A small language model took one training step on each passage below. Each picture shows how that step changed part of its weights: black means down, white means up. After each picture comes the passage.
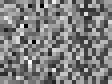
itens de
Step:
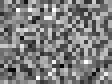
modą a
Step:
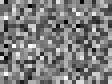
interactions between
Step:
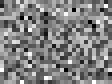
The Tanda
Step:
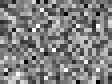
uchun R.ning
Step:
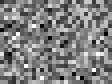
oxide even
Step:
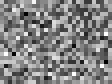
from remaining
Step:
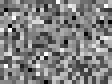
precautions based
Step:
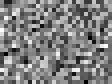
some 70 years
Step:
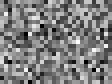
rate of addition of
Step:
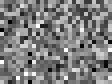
but it can also
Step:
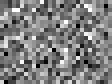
have emerged
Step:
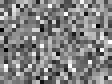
system. To this
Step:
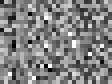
в этой
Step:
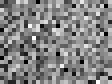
media. There are
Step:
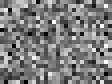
learning to students.
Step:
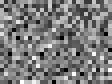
of motor
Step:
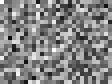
attributes in the
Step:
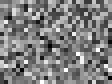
Figure 12:
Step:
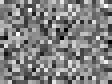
the conclusions
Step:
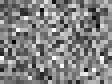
und Professoren pro
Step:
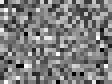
las monjas
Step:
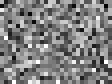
capacity, mg
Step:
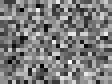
elevado e
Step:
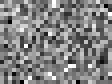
& Peter)
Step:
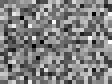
school life. This
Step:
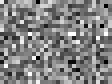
computational resources.
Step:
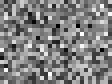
plots for A
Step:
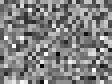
the Republic
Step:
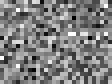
rapid growth of
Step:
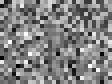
data, and as
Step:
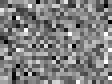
para docentes de
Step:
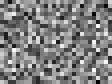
ulang SOP
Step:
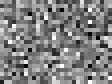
работе и
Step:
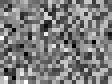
were collected.
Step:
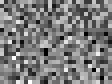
of which were
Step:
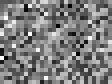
gall disease
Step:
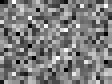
a geographical
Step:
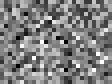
could not be present
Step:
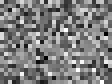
optical fiber
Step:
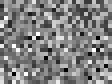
що у цей
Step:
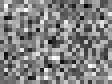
means n/d
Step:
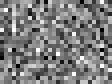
level events
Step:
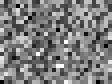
a web
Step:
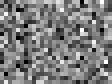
error in
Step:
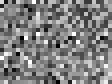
sistemas de
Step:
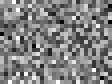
appearance &
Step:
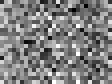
description of
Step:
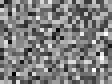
control for both
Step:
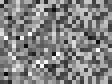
distributed energy
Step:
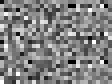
necessary during
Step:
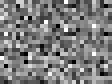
Hertz to
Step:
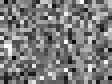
too. This
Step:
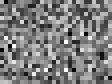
to the presence of
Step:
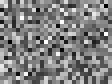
Like the
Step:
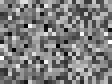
da importância
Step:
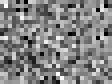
diverse forms
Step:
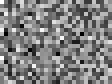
subject field communication in
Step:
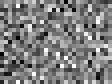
DMAIC -
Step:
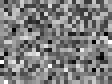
for the food,
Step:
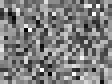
In many situations
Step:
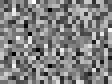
choose your
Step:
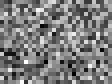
weighted and
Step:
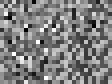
MEDIA IN
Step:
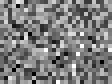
same lines,
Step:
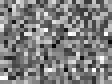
strategies for innovative
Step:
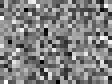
Methods for
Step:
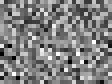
the significance value
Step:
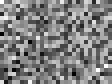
é mais comum
